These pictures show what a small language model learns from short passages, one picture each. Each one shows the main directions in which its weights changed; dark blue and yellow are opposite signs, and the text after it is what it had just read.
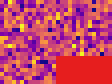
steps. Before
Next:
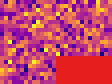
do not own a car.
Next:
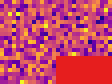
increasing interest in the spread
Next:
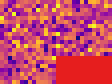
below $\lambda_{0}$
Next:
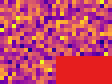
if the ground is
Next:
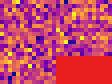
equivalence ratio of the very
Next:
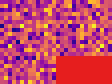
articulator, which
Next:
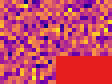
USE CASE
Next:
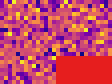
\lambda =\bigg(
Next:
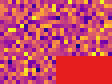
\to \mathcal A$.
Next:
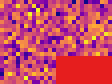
integer $s_3$
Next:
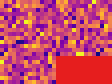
you believe in
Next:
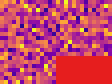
defined as the morphological condition
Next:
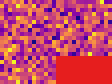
instead of an infinite
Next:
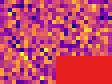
section 2. Section 1
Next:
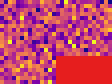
map. In this way we
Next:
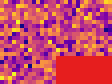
lemma is based on the following
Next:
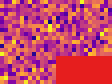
former was fixed and
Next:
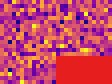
Proposition \ref{ab
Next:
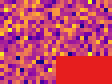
mellitus is an
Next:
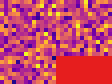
Base research assessment primarily
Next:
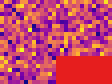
hypothesis, the image of
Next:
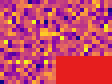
undergo review and further
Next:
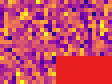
disease begins to
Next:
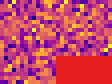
\nabla)u$ remains
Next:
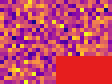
= \xinit
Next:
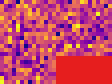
matrix $A \in
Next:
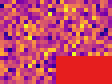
the closed assembly
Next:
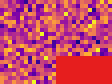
and Morrow,
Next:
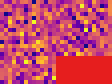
T_{\alpha }^{\prime
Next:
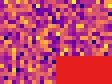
continued to generate several
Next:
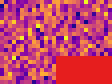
the origin, we have
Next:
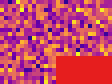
to a question. -
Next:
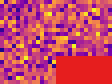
the case where the sequence of
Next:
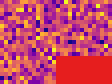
and facilitating the
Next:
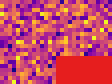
track; a career
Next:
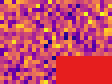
the following labelling
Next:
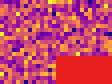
chapter %%
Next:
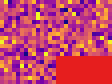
ceases to be
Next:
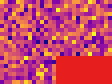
in Nepal from
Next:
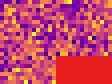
in a model of {\bf
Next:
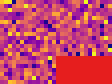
diffusion system with respect to
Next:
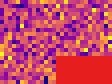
algorithm stated in this
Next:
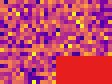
appropriately 14 5 Space
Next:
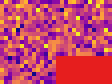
algorithm for Riemann surfaces presented as
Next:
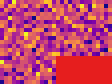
\maketitle \bigskip
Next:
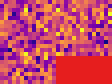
for the news in the
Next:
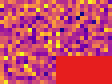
(Poisson transform)
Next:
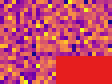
with $u=\gamma
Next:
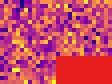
into the terminology of
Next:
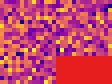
2 presents the partial factors
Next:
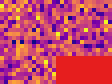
the other sample eigenvalues and
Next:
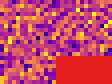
application it is shown that if
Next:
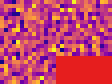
peroxidation products and
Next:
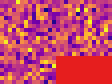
to be symmetry
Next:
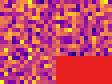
time could benefit from,
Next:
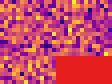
the provider hold a volume
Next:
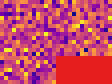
use of technology always affects
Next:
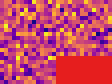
Hilbert spaces) the
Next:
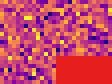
Finally, the group
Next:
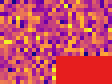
negative impacts of trade
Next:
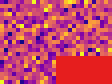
immediate dose, in
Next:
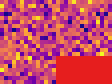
different SCCs, at
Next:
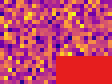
quotient of $\pi$
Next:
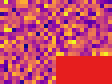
same type of Ross
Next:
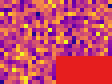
phase plane of
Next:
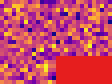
is not a Coxeter
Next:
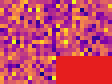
and the approximating function is
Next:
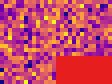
we can now fully
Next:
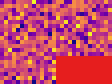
a vital error. The
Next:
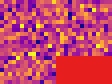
one of the main goals
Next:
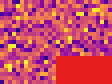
support, modernization and
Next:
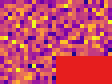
picture that dance
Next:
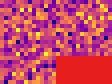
to ensure clarity in
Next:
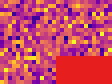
researcher calls it
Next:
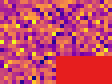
The role played by the
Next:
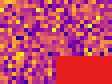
have \begin{equation*}
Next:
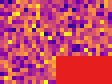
of non-profit
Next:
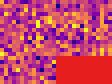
and additive, so
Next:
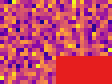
prove the equalities.
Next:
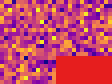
$H_0$ satisfying
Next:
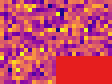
evaluated by performing
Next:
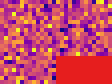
on these intervals).
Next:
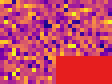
differ statistically significantly
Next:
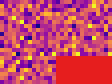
0$. Now let us treat
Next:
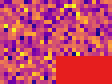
PV system. The key
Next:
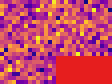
titrations further
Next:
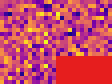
dissolving dosage
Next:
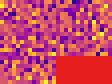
with thrombolysis
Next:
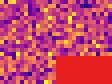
depth that the one
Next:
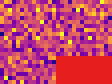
$N(R)$ denotes
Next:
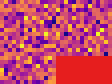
claimed. It also
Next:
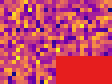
and the main results regarding
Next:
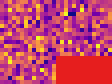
and not arbitrarily long
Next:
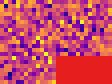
any $r \leq c
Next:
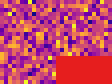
1 and Wafer
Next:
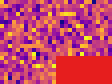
an $r$-uniform
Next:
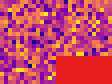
eigenvalues. This of course
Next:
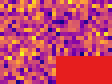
period, the molds were
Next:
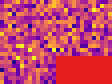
contributions to people is manifold
